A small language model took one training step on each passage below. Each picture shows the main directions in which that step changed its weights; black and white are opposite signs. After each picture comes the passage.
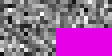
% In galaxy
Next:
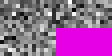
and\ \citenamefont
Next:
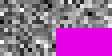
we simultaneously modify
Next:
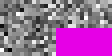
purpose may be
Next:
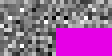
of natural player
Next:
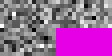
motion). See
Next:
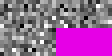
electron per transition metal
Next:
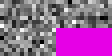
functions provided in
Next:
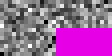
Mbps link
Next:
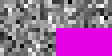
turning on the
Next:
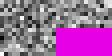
since those frequencies are
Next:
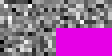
SRS. }
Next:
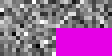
its natural alignment with
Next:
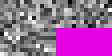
extracted charge radii on
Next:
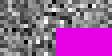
& Common
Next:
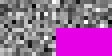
transition is not evident
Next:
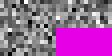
embedded. In this
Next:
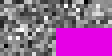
which is proven
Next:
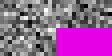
parameters the critical halo
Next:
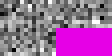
and string description.
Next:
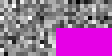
by solving an optimization
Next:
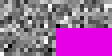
broadcast into
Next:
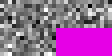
fits of the initial
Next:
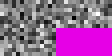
in reducing the total
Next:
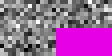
the different parameters
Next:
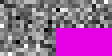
the study of}
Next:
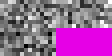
optimality for
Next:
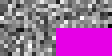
dependence — is
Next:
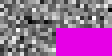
of about few degrees
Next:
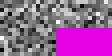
the choice of a
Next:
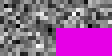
that the measured
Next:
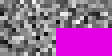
quantum operators at future
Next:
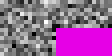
data sample,
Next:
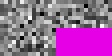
in terms of
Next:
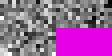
used as an argument
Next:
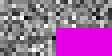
an INL of
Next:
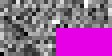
iterates over a
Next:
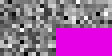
interactions between electric dipole
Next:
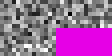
exciton peak due
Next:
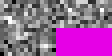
} \draw
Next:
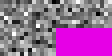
$, and in the
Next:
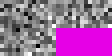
sound waves). In
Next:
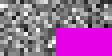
SKOS data
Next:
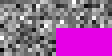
into a direct
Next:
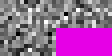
significant mechanism for
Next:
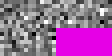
standard errors, or
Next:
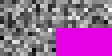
consider the values of
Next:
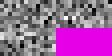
increasing $R$,
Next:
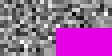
between signal and
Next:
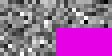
data in Figure
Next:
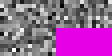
does not extend
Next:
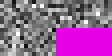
find that the level
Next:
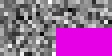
formulate this as
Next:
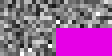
superconductivity in the simple
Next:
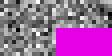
the random (with
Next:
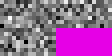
each sampling step,
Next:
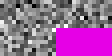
test set. We
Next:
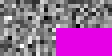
burst duration the
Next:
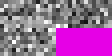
been the key to
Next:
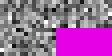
most performance out of
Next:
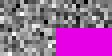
are boost
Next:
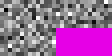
the order of a
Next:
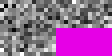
be no rotational energy
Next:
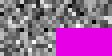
(red) in
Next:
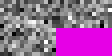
considered, the scalar
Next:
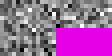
coupling results, while
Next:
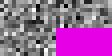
the scalar masses of
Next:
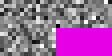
the phase singularity
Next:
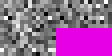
Features such
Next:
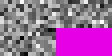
is because the
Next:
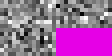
for some systems,
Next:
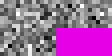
physics with an external
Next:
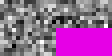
mM gradient.
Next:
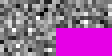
supply losses
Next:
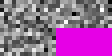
a broadening of the
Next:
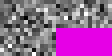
precision (about
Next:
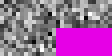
oscillations of this
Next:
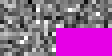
at these temperatures are
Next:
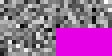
the noise, which
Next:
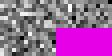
systems using MPS
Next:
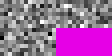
In fact, this
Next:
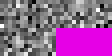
realized by the use
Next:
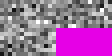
from $j$
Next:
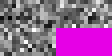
by an equation similar
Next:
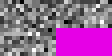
is consistent with the
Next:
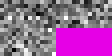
pore scale).
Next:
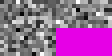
hole thermodynamics is
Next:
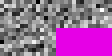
the positions of the
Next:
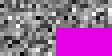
interested in the time
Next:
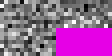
few years, several
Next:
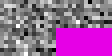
posts and how
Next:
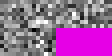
further from the central
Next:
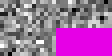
methods. In the
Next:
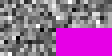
trajectories. It is
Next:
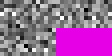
the pole
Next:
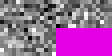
analysis we have determined
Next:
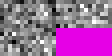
from relational structure
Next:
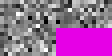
will reflect
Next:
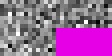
input for the solution
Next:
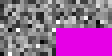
other. For small
